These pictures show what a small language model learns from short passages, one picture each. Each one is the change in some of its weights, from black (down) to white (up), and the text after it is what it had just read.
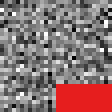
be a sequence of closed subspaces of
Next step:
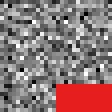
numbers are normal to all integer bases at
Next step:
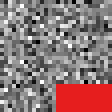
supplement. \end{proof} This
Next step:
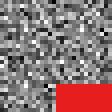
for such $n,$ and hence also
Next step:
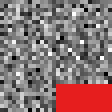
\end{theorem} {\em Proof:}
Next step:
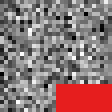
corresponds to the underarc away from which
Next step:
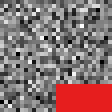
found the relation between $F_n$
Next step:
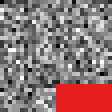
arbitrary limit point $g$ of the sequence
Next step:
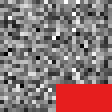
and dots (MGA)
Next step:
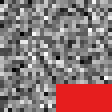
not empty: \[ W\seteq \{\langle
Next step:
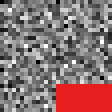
CASE NumTrajectories%
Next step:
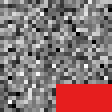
for all time and provides a foliation of the
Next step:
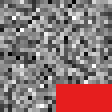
property in an object, but as a defined
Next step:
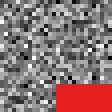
required. However, directly comparing the values
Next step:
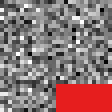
are oriented (up to simultaneous change of
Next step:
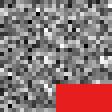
connection} by the requirement that in the
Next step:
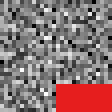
DeepONet encapsulates
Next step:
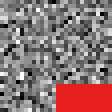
of $\mB$. We note that a
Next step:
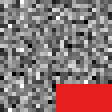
Noetherian and $\w(K G)$
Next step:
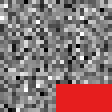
on it. We are going to construct a
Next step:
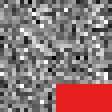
now the set $D$ of couples
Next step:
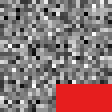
(\ref{c}), respectively.
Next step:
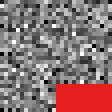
first step in the NURBS
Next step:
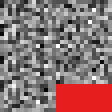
into photorealistic renderings
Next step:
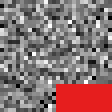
$\Mcc_w$ is a free
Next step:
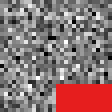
We see in times of financial
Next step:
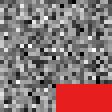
orthogonal polynomial system. Fortunately,
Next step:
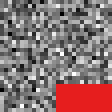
= g + dt \otimes dt $$ and
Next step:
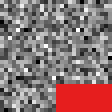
the $l$-th node. However,
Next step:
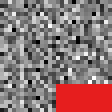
\end{defn} We note that
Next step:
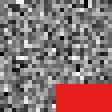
we need to consider the following two cases:
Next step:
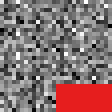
Nurowski, P.,
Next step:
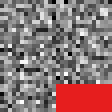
$E$ are constant and $E
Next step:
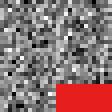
the harmonic analysis of covariant systems
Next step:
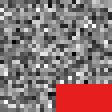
operator $V:\Theta\to X$
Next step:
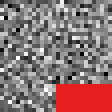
ultimately depends on the fact that the
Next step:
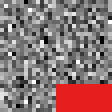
J. Algebra \textbf{289},
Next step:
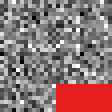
$\omega$\n-globular set
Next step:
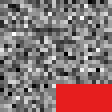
we give on computing a guaranteed cost control
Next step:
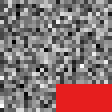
0pt \g_n=\varepsilon}}
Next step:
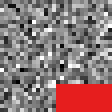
with more details suggesting some analytic
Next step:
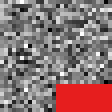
models are used in the DA:
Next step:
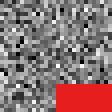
Let $\overline{\bv}$ be the
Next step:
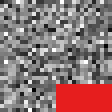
uniform counting inequality for the level sets of
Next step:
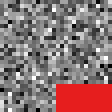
and reformulating the trajectories through a stochastic
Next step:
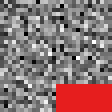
\def\bfv{\mathbf v}
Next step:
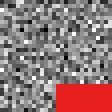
double curves up to homotopy. Our hypothesis that
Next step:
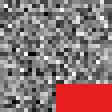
$\E$ and some finite $T$.
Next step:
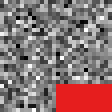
monomial ideal, i.e.
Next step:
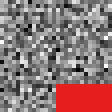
to $(q-2)$ append the
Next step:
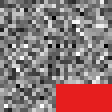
a conformal net $\A$ on
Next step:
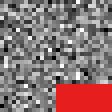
does not change the value of $\langle
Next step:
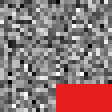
quasi-algebraically stable meromorphic
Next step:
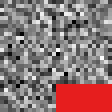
$n>0$. Finally, due to
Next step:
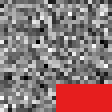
$b$. The first term is used to
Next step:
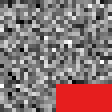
Statistics, University of South
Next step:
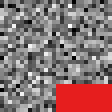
between a black dot representing an (isomorphism
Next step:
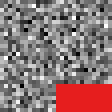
new forcible functions. For example,
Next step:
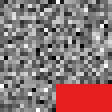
& non-conforming &
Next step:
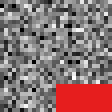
can be rewritten as follows:
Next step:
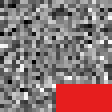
write an element $f\in
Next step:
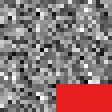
proof of the theorem is complete.
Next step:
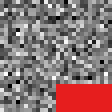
For the first {three} examples,
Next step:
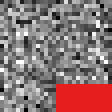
Principal matrix $p$th root.
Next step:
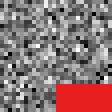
that $\theta _f$ is a map
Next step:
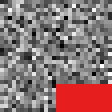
bilevel combinatorial problems of the form
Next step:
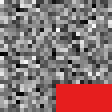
squares, of various shapes, some
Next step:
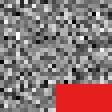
We can now give an alternative version of
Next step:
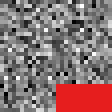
list $\mathcal{F}$. Furthermore assume that
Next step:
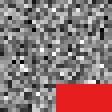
domain of homomorphic maps into cosets,
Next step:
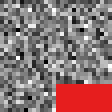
violation of points. For example,
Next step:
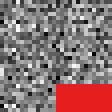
entonces construcc mat minimal}.
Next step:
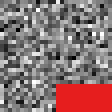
of players tends to infinity, the sequence
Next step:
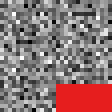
\begin{eqnarray*} \dot \psi
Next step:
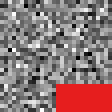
\eta . \end{align*} The
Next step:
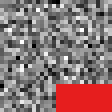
of a completely contractive covariant representation
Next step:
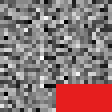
Kronecker product of two vectors and thus
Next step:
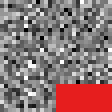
for precise phase classification, as shown in
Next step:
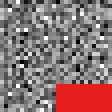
the authors study the existence of limit cycles around
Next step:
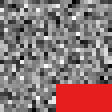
are determined by a $q\times
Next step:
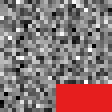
construction we get the following covariance relation:
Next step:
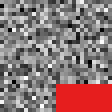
$\Gamma$ is asymptotically&
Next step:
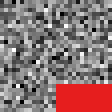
and its complement are abundant in every
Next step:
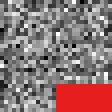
the subspace $ N_1 H^0
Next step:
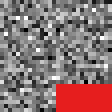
of contingencies. Benders decomposition
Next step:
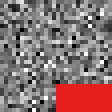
we consider a tolerance of
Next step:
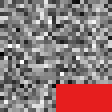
$d\leq n$ such that
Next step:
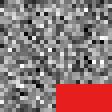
exact sequence \[ \label{eq:
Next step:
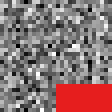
$\rho(K,\cdot)$ uniformly.
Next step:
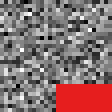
about amodiaquine in
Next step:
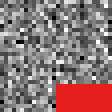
a contradiction. $ \ \ \Box$
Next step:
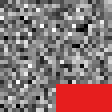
are studied. We would like to refer the
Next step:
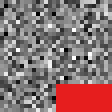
% % \begin{equation}
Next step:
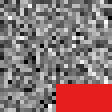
$U$ is a dense open subset of
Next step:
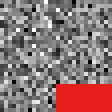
$\Gamma$ be the subgroup of
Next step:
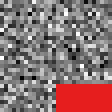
In what follows, \textbf{we fix
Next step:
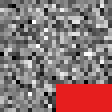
with a noise of the level $\delta
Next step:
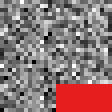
to be $2$-torsion free if whenever
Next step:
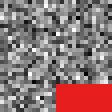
that $\tau (H(R))$ form
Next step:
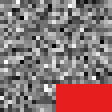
Ivanov2} it was known that
